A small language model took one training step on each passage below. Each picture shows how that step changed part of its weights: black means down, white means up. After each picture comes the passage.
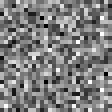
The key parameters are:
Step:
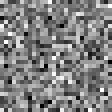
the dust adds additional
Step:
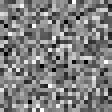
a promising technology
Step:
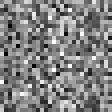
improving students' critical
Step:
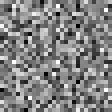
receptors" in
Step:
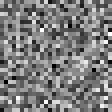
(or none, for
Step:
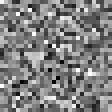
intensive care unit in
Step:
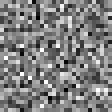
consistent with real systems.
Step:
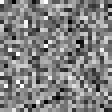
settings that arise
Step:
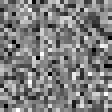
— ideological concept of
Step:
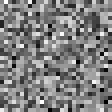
to the lines in the
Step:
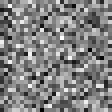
UV color excess
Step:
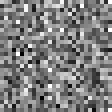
participants' willingness
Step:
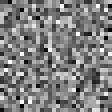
the bracket
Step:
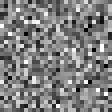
the space-based
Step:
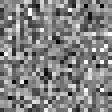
allows defects, including
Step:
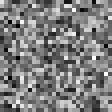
two different distances :
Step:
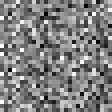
\providecommand \citenamefont
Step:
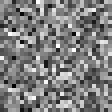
by using a wide variety
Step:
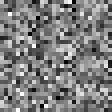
explained that the behaviour of
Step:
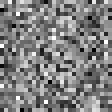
account for high soft
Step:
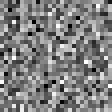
calidad de vida 37
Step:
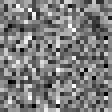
policy. By highlighting
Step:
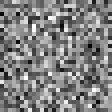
measurement Note: In
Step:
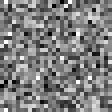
the KJMA
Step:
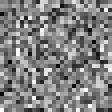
that can be accessed
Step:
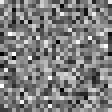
relations are: a change
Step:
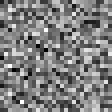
(RII =
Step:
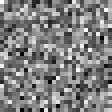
really like more to
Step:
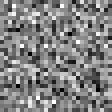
that which is written"
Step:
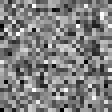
roll at test
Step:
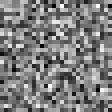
the recorded electrodes could
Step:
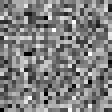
We measured radial velocities
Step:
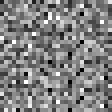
на развитие
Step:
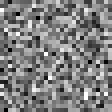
system. The CO₂
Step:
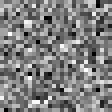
the study sample. The
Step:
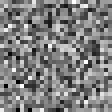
destaca os
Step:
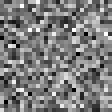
a Barcellona
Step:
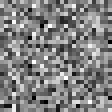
Total sample size =
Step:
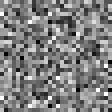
the purpose of the study
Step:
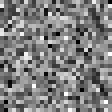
aux acteurs
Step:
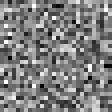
the SHG and
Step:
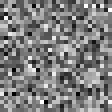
a responsible attitude
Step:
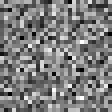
sites located far away
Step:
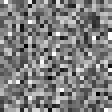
case, to obtain the
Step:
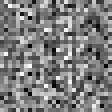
by quantum physics.
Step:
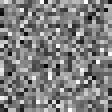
their contemporaneous
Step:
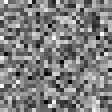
to our external validity
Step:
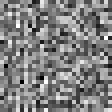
that should be linked
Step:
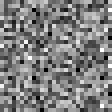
have as well adopted the
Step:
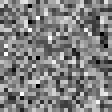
abnormal events is in
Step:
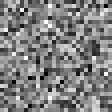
artifacts contain
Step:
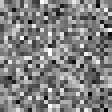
contracts that are
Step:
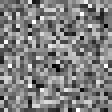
graphene because,
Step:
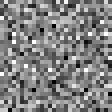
technique" [Text
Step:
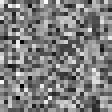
as interações do
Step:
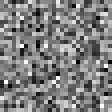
and the start of a
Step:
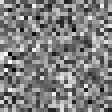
all the parents before
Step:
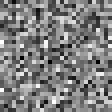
of significance and the second
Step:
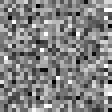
profiles of the order parameters
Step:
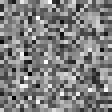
method entails
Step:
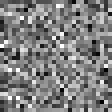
100 Static air
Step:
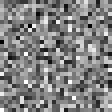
wisely and with
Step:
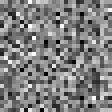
heats protons,
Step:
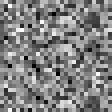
with current observational estimates
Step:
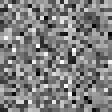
energy at the trap
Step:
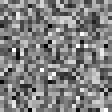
for the grades 8
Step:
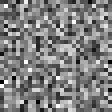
of the register is
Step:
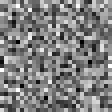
have appropriate contrast.
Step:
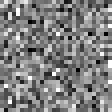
approach become very frequent
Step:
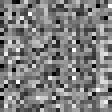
is antisymmetric
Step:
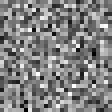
strains in disease,
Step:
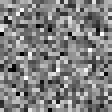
various overlapping cases in
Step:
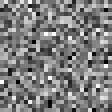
widely familiar
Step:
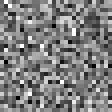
terms in potential.
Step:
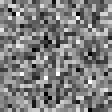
such as those predicted by
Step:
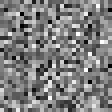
conceived the research
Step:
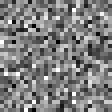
mean-field and
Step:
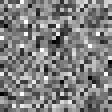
routing protocol with low
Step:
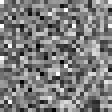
In future years, the
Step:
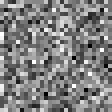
a total overhead
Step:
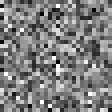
yangi atama
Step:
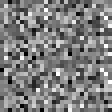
buyum bilan
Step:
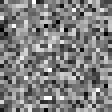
variables: Labor force
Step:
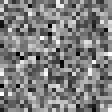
to reduce wastage and
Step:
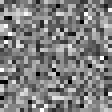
the quotation through
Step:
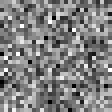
crack) from
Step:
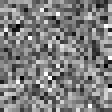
patients of ischemic
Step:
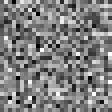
species of gall
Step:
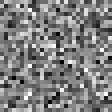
team maturity. It
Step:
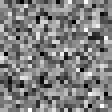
properly fall through
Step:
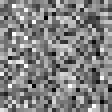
e orientações"
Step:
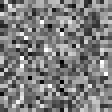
(some populations of
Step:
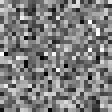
un emisor es
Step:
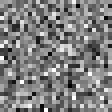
of higher secondary school teachers
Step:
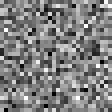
to a shorter
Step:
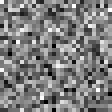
adaptarse al
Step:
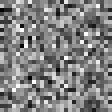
similar description for calculating
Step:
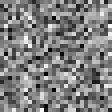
ob'ekt va
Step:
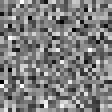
sind (1) die
